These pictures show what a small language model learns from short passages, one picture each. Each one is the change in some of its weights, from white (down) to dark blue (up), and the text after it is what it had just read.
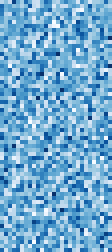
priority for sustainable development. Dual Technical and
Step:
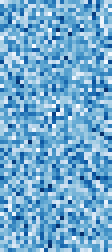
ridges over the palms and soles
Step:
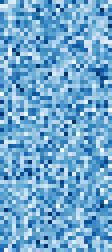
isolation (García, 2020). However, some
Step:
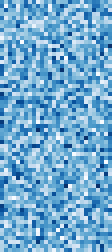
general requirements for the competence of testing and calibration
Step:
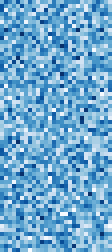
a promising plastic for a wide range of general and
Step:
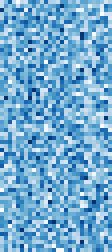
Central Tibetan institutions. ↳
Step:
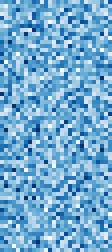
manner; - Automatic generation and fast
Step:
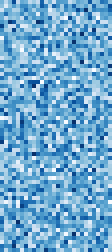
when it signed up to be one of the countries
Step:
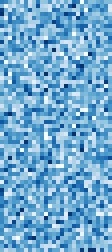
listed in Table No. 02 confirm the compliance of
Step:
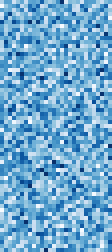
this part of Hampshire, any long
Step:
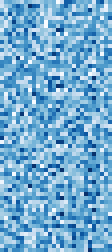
existed as aminofluoride
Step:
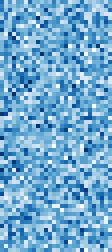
is your main geographical region of interest? Note that
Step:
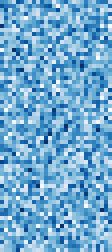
the Institute of Forest Genetics and Tree
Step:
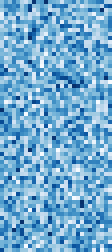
phenomenon called *diglossia*
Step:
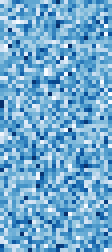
for both temperatures. The shear force-shear
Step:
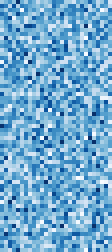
the level of shielding. At a distance of
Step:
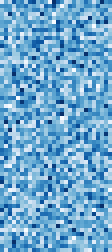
demand overcomes the generator security threshold (also
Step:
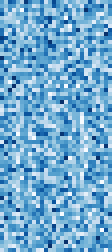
than the sum of the potencies of the individual components
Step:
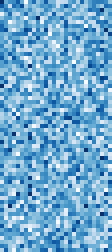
by Kanglian Zhao’s team
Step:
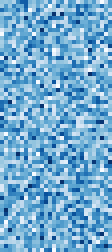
to place value-based learning at the core of environmental
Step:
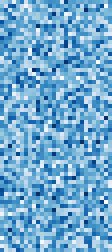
were conducted on November 12 of the current year.
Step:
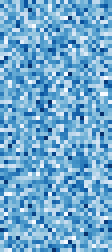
manually and then subjected to two cycles of irrigation with
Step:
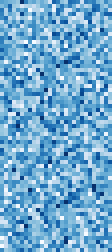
the Northern Awash cores to identify these
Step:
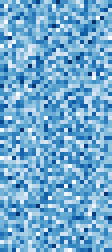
who are more satisfied with their jobs are more
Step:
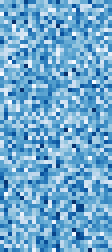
very close to $1/c$ in this case
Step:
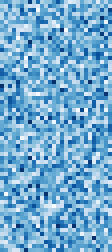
at Different Concentration (%) Isolates
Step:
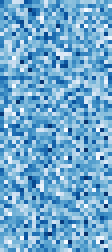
international organizations, such as the European Union have
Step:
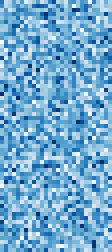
$\Sigma\Delta$ -Q. The dark line
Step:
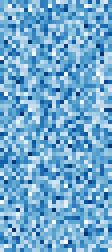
that only half of the candidates manage to pass this
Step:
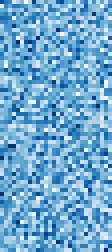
through pension fund contributions. In such cases,
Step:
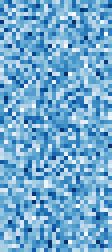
to two details. The one is that the distance is
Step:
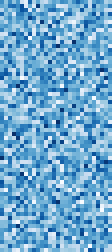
Agonopterix, taxon:
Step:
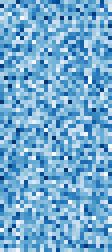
plants can only be harvested at specific times of the
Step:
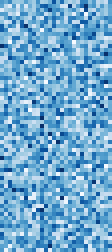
the sides b) Cotton wool test
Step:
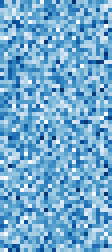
"UBS" Department of International Economic Relations,
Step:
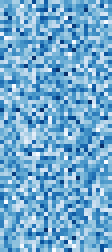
and distribution, and to take increasingly into account the
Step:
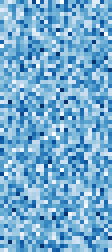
the solar dryer under standard insolation and
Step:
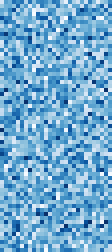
noise ratio The raw bit rate in bits per
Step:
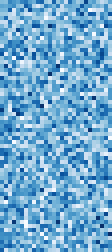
hierarchical classification on data set iteratively. It
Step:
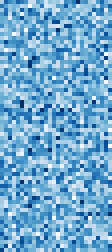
quasi-completely regular semigroup.
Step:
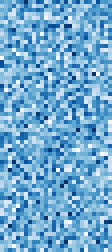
and managers. Although the college has conducted many activities
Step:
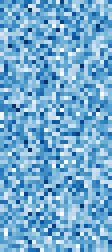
Okomu appear vibrant based on the
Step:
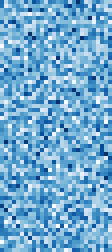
all constructs is more than .70, which
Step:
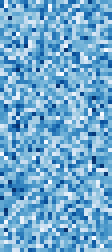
to AF and those who maintained sinus
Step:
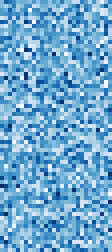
online course delivery, they can better student outcomes.
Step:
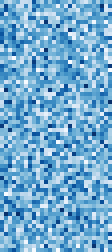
solar tracking produces optimal output power with a current and
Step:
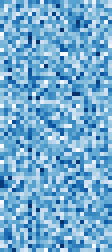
huzuridagi IJQK
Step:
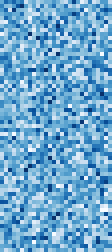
2018). In this light, the integration of
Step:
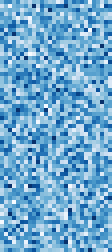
from pure elements using a gravity melting
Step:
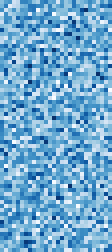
done by these two biomarkers which provide baseline to
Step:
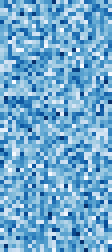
state of the communication discipline in Utah.
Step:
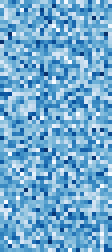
are among the most influential variables in the studies of
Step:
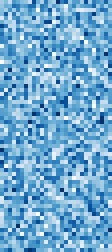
ensuring that ICT is a compulsory subject from
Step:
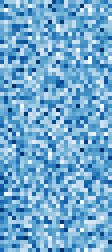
supply to labyrinthine artery and
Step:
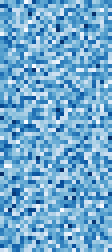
circuit Test period Simulated period With standard model Simulated
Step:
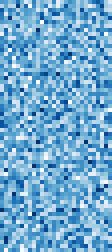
to end process will be well executed. It will
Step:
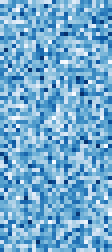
in the Last Five Years Related to
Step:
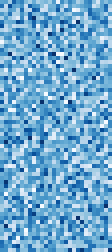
to regain control of West Irian by January
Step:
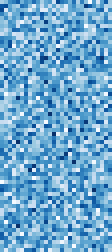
a 2012 passout student at the School of
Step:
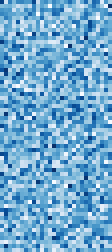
important to generate an approach towards reducing the risk of road
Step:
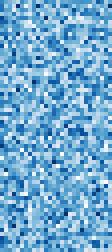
the curing process is optimized. It is found
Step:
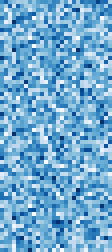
M.; Kaselautzke, D.;
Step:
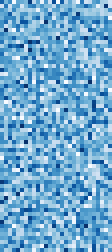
Differences χ^2 between China and Spain
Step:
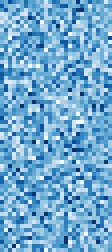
study only applied a single DN session on the leg
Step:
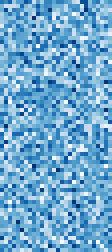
just one or two key developers. This means
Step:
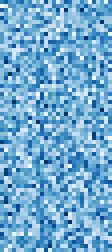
the pursuit of efficient gradient calculations, adjoint
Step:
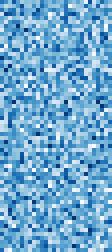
same way, Figure 6(a) shows various
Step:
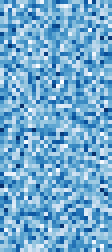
antioxidant activity and photo-protective
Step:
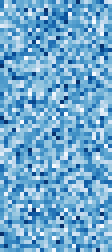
The Knoop hardness test is a micro
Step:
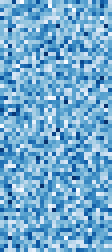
problem of FV was begun to be researched
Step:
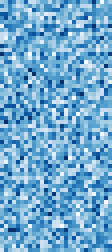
diagnosis (figure 1). Patient's ulcer
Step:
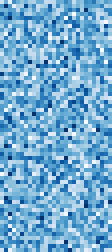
the advantages, operation, application and selection of the neutral
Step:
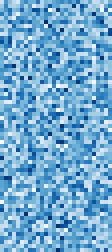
(Enactus) student team, the
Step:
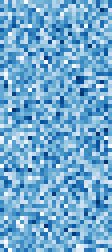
Positive Attitude-Positive
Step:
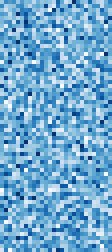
considered indicative of intracranial hypertension and
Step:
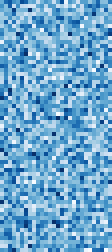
held in high density polyethylene bag was
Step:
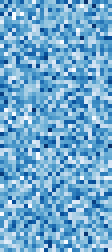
possible this model is not properly implemented on the
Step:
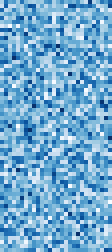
which is defined by an orthogonal projection
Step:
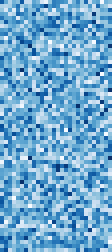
economic, political) heuristic to flesh
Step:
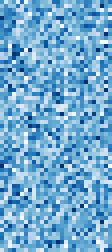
on 20th December. Here, the promisee
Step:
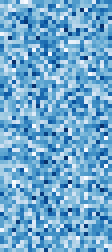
from physicians, these specialists appropriately
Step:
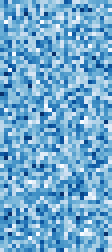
0.85 M hot white dwarf during the
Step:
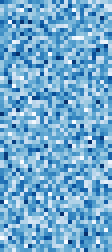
a boy. He move to the North Africa and
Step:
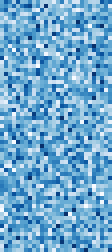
A consistent picture for the origin of both BAU
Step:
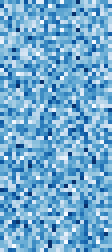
the assumption that the meaning of a suffix and that
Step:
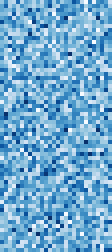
not define this annotation, the default value is
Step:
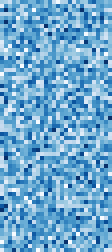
authors is that the MDR extends coverage to the
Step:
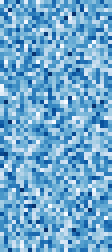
interacts with a neighboring one to create a
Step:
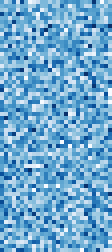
album* (leaves, flowers and
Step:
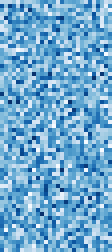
and more solute-solvent interaction which may
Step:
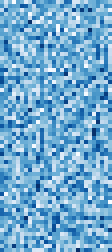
- Area of the silicon die to be minimum
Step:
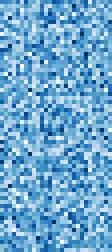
take the lead in adopting green building practices,
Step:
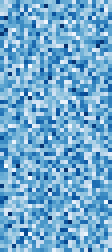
Over the last few years, Switzerland has introduced three new
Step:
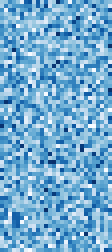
Here, we conduct wind tunnel experiments to analyze
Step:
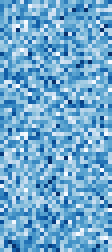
blood sugar is controlled in the community. Pre-op
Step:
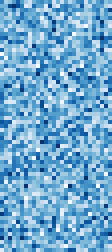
are critical for evaluating the system's performance during transient
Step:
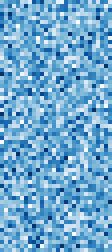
is the low phase noise (PN) generation of
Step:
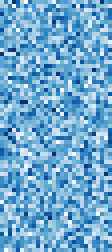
procedure Before commencing experimental tasks, the participants
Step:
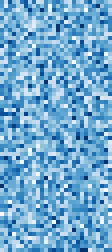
sand, and bare soil are 0.25,
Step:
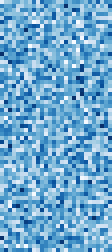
of Children in Pediatric Cardiac
